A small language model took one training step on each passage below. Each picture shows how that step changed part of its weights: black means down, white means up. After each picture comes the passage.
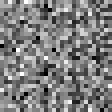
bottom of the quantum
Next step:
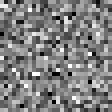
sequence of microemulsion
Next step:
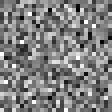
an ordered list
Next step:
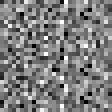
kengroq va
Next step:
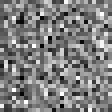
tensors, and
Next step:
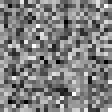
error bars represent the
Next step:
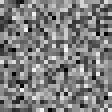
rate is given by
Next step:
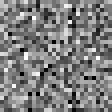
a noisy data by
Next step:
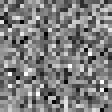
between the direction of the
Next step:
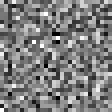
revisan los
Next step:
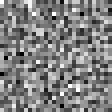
Scheme of
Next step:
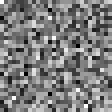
in isolation,
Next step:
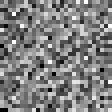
isolates have been
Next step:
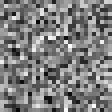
and global trends reported by
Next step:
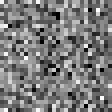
for renormalization of
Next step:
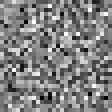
restrict the possible
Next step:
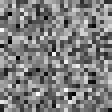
variance equation. We defined
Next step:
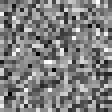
2 name:
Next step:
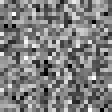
chemical properties of the selected
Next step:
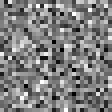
said that Fe
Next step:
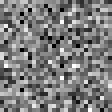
of SCC has
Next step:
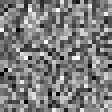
positron is considered
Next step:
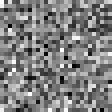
by the LEP constraints
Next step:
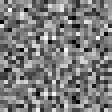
literary history,
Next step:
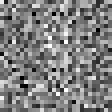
a medida que las
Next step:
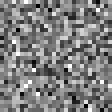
address of their choice.
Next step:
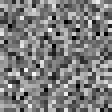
error term associated with the
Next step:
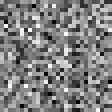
power of the big
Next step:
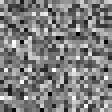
in cutting section.
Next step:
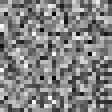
4 Time Stamp
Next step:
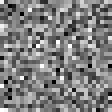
culmina con
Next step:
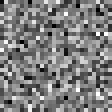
Gaussian field, which denotes
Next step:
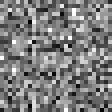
details that are still present
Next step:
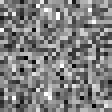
delle tutele
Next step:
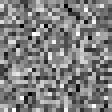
that empowerment
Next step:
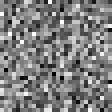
of Game Technologies
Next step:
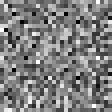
aerul este
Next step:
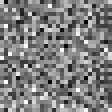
to physically relevant
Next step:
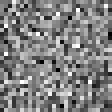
– European Supersites
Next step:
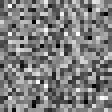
restrictive English language
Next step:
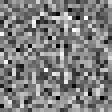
and exhaled as
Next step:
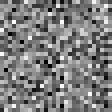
cultivars of
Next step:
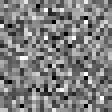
week in, one
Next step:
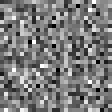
speed ratio of rotor
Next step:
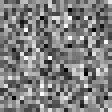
and the cavity is greater
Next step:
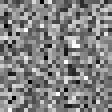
this study is a
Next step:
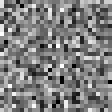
Department of Water
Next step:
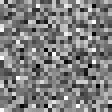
el año más
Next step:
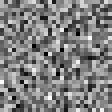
the vortex
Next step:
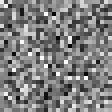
as it will be shown
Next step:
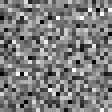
engine was modeled
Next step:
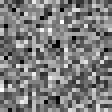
Sample count by class
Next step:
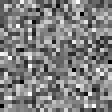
deya yozadi
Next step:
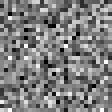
symmetry of the basal
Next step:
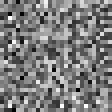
Mortality cost
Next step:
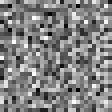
lensing: weak --
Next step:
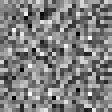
first time invasion
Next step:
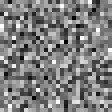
dependencia a un
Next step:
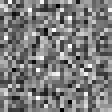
uning ichki
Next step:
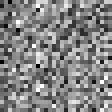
each demonstrate moderate correlations
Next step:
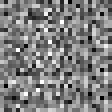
Alma Mater
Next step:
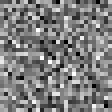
causes, and explore
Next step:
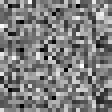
boven) de
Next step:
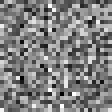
the MMB test
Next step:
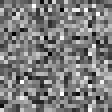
library. As
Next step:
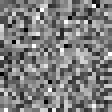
situation closer to what
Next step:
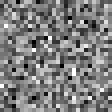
Signal to Noise
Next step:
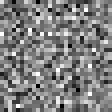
high Reynolds
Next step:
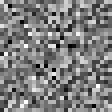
a ellos les
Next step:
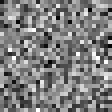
modifies the scattering
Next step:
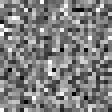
northern part
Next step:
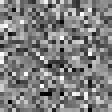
della pratica
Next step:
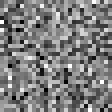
rates between the two
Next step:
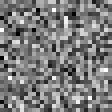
detection capabilities with
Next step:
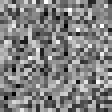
before, the Higgs
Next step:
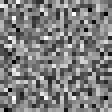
been interpreted as evidence
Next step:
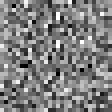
erta yoshda
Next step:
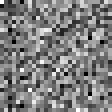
diferentes acervos
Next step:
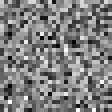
the usage of different type
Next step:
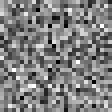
increases the spin coherence
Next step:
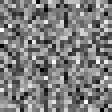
fraction of the dust mass
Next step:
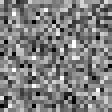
learners benefit more
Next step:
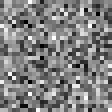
f}, \quad
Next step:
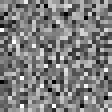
graph is changed into
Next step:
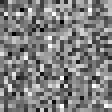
Einstein and
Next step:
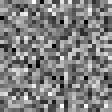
host models yield similar
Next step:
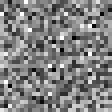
Rio Grande do
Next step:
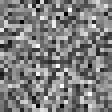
prevenir la
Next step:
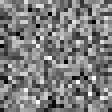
encountered this property
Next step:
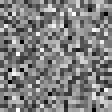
field collections of
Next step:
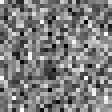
requirements for successfully
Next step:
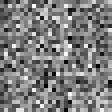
and women who engaged
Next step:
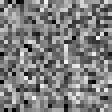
accurate results. Moreover,
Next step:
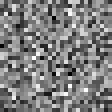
newly formed larger
